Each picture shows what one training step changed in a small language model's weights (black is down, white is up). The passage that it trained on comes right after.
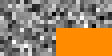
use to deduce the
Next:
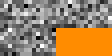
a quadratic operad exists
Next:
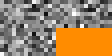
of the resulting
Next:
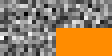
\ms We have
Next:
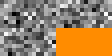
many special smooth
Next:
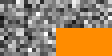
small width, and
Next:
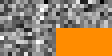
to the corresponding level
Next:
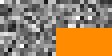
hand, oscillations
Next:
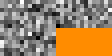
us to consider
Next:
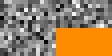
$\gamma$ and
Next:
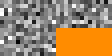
\medskip A
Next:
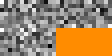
present; two particles
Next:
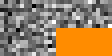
Applied Analysis,
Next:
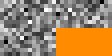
a singular point
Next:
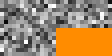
Lecture Notes
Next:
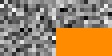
possible divisor set,
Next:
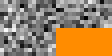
arc, or a
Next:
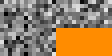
the first kind.
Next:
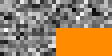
under study is a
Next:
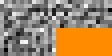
by holding the
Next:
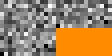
theorem it would be
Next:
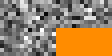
trivial holomorphic Hermitian
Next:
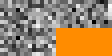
E : i
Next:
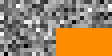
le representation per
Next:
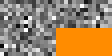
$n \times
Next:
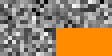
as depicted
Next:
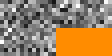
continuous. Then the
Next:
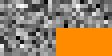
in the context of
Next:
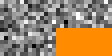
then we have
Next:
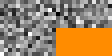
\right )-
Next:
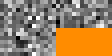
K$ and
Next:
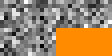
admits a presentation with
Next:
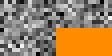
by a particular structure
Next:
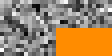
will denote the action
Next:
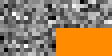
the controlled term
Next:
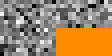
package. For
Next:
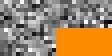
is a weak solution
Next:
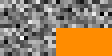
a non-trivial
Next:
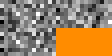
solve and therefore,
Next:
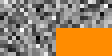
of a weak form
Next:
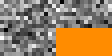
not defining any suitable
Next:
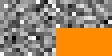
only homology group that
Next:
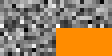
property that the
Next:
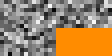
conditions of the
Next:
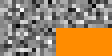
\varphi Y +
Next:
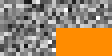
the deformation theory of
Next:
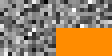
that of the observed
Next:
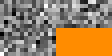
the solution ${\bf
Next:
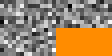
concepts of balance and
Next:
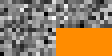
some $i
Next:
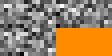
the elements of
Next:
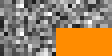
is very large and
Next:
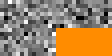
\] Consequently, \[
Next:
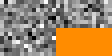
we need to define
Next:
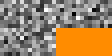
a open dense
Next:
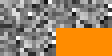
depends only on
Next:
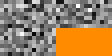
the geometric Brownian motion
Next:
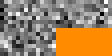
therefore $\Upsilon$
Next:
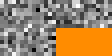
and might lead to
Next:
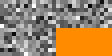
whose geodesics can't
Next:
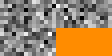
of co-prime
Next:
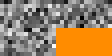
it thereafter.
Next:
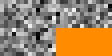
test complex of flat
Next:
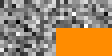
fourth derivative
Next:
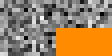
similar higher-order
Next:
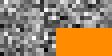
is a proper
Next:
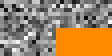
Moreover, there exist
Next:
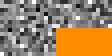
equal to three,
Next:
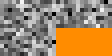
sell per unit
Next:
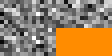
parameter with an
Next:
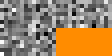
set, take closed
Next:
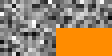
phenomenon has been
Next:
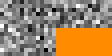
We now prove this
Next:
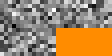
grapes with a
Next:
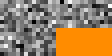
where the $\sup
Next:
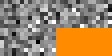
martingale measure of
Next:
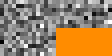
expectation of both sides
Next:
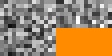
the open book decomposition
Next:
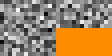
diameter of the graph
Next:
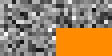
(defined on the
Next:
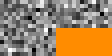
the {\it arrow
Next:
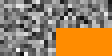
the evaluation of
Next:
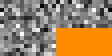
real line}
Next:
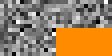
(resp. in
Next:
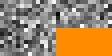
proof of Theorem
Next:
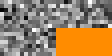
Thus, the constraints
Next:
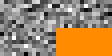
of the proof of
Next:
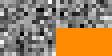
equivalent: \noindent
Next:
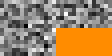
simple way as
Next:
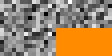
of a function
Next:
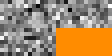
masks the
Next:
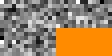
operators to accelerate
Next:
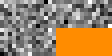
intersect, consider the
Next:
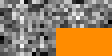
to our work in
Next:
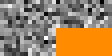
weaken the condition
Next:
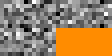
the stationary speed.
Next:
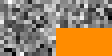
this conclusion let us
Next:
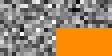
of Riemannian connection
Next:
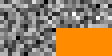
by fields. Further
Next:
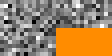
and \item
